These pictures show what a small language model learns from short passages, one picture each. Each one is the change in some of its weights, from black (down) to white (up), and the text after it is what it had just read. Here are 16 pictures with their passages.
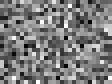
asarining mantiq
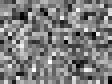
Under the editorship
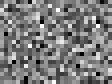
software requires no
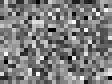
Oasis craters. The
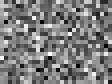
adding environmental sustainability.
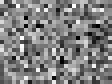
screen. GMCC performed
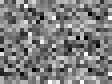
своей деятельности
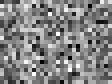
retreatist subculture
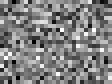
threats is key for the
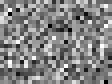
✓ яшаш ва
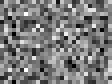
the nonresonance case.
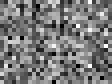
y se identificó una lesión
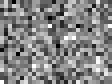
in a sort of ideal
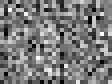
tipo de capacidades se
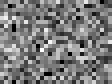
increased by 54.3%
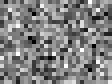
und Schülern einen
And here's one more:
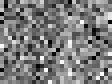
learning process. In addition, the
